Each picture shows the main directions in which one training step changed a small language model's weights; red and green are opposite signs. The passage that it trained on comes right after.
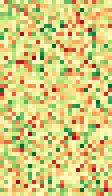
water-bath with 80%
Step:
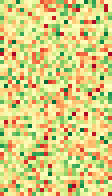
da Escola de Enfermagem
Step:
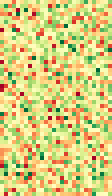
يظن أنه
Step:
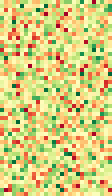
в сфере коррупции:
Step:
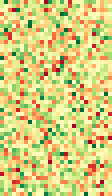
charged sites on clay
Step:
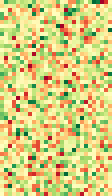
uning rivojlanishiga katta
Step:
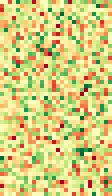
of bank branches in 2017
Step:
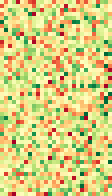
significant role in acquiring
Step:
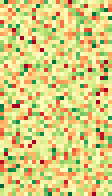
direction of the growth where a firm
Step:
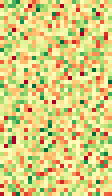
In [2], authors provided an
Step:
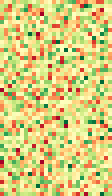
[...] And that is because of
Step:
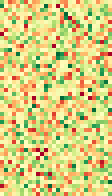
residence times. Particles were
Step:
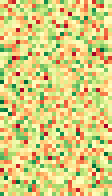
1. Tajriba va
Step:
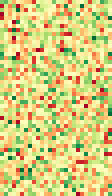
for future implementation of Article
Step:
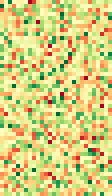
extremely weak peak that
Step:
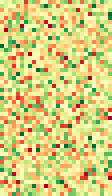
in both kindergartens
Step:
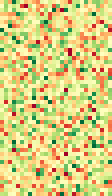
original exercise.
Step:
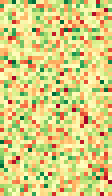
consumption is reduced by 4 to
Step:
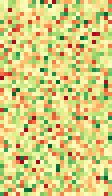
Pain was usually unrelated to
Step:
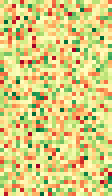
questions that informed our study were:
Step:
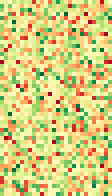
Francisco Binardi
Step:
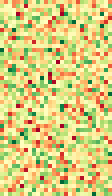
or prehydrolysate.
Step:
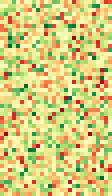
and time differences between the video
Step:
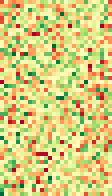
superkritik holatda
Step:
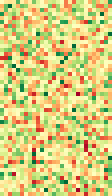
olgan, ular erkaklar
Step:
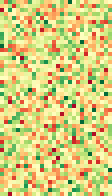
order to analyze specimens with
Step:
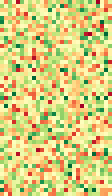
1157 are supported. This
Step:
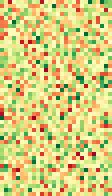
plain sand, Imo clay
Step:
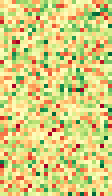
edilmiştir. Mimari
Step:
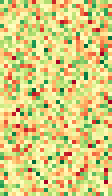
participation, failure to identify
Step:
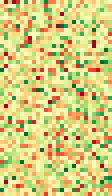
Pure vermicast Seedling
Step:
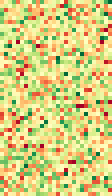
интилишда намоён
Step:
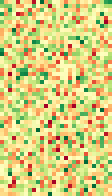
коллективлаштириш ва
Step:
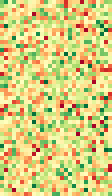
da proposta de venda na
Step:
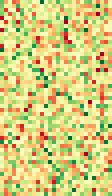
- van SWAAY C.,
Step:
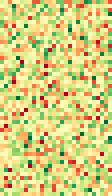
is proposed and showed the noticeably
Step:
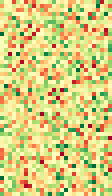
European Union and the actions
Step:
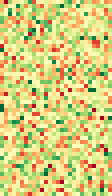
shows the self and task-
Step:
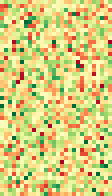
(в виде газа и
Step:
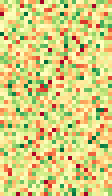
in multiclass when implemented using
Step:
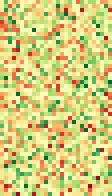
it's nice to have 2.
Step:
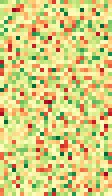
sensitivity, significantly better than standard
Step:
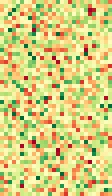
Ennélfogva az
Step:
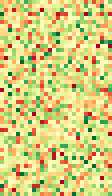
version of the valid form of
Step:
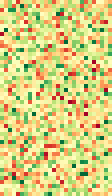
online platforms and communication channels for
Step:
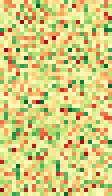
empati, cinta,
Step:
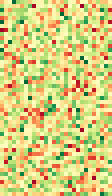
концентраторе и
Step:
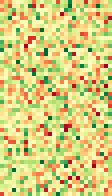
is the basis for making profitable
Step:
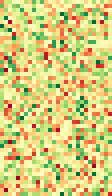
longo dos mandatos de 2016
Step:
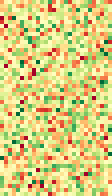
Türk tiyatrosu,
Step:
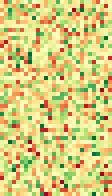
data and the computation of privacy and
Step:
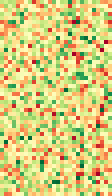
pseudo amplifier's
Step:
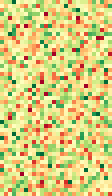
do Conselho se reveste dos
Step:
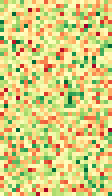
ilg‘or tajribalar THE
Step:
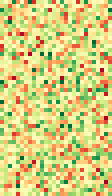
4 y 5. Se refiere a
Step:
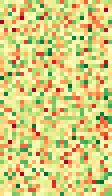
Теория в лице
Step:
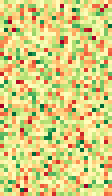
persulphate (KPS)
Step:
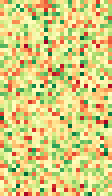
is in line with a study conducted by
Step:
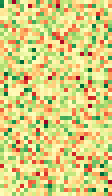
kirurgiji, jer
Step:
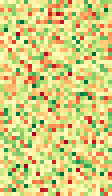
the Basic Law. For
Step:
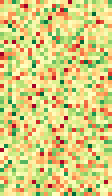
logopedic exercises,
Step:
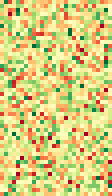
is a test designed to discover the
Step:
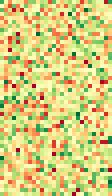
main bioactive compounds
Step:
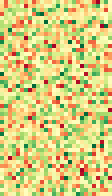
population living in low-lying areas
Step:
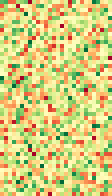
overall, this edited volume
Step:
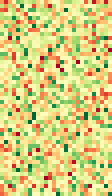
to understand how European modernity emerged
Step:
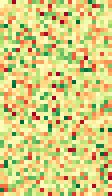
received his BSc degree in
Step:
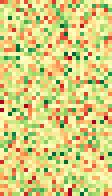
execute their business strategies
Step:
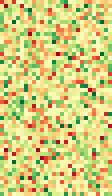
detector. Subsequently, the
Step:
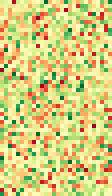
ayol (ona) ruhiyati
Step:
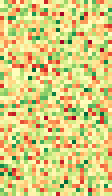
dépenses mais sur les
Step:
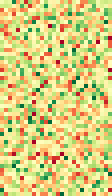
(*system of institutionalized
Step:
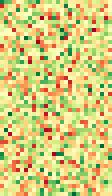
à noter que le mariage entre
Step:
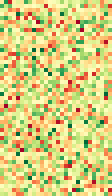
cawan petri
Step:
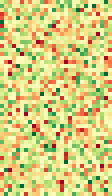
олган. Кириш
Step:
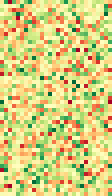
344. Mairettus
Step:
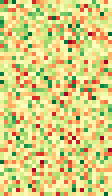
una mayor polarización del
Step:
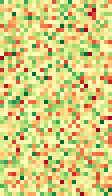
der Datensicherheit
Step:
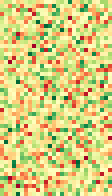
of children of n . When l is
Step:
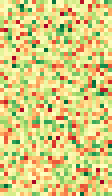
improve PC survival.
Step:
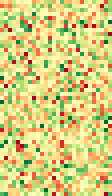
de Jijón y Caamaño
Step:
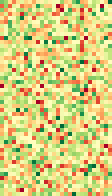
For example, a study of the potential effects
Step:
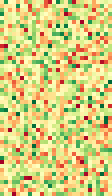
qurilish bank» da
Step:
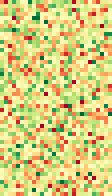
stable. Although pore size can
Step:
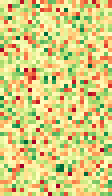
auf das Leben von Menschen
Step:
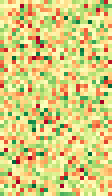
XML metapodatke,
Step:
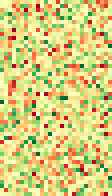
paper provides identification of potential measures
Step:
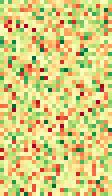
mycorhization du sorgho
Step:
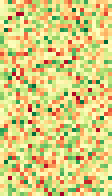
in besonderem Maße
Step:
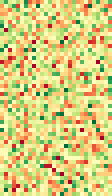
technique. In the second article:
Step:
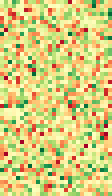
(SMEs), and to
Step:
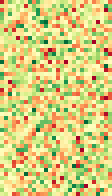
increase in the body length,
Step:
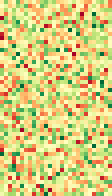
100 Among all 50 specimens of
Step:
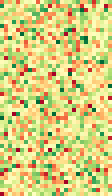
few of them focus on the seam
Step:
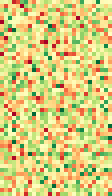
diyebileceğimiz bir
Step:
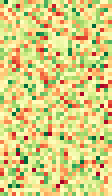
the effect of adding H₂ into
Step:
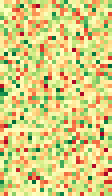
what can be found and what cannot be
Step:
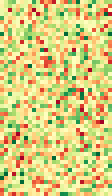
intern yang lancar; (6)
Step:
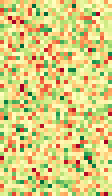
Languages, Cambridge
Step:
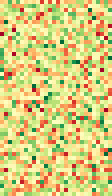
aportes de Tobing et
